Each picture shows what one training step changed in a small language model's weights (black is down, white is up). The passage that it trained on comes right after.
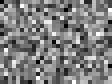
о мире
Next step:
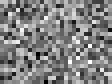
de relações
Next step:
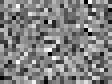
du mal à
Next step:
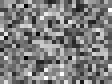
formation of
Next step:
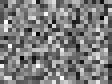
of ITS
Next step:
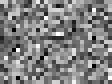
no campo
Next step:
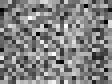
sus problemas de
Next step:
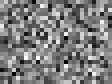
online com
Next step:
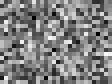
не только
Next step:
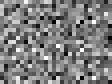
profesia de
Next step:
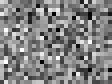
uchun juda
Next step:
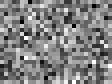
pada saat
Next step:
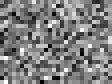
на основі
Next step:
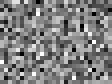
olmak ve
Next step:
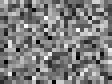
em comparação
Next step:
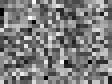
un proceso
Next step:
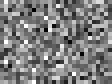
em geral,
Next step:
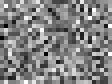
jogador de
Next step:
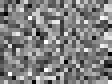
role of
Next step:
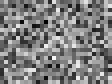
de contextes
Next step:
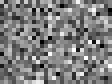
solve complex
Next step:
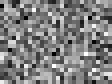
uit de
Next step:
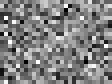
calle de
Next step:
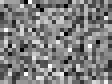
elements of
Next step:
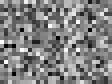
pesquisa sobre
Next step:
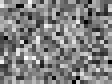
La validación
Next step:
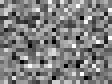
бали —
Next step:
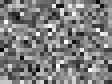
Про те
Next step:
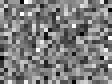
inicial dos
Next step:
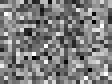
que hay que
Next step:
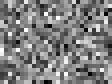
tasks of
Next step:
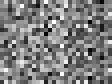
gerada da
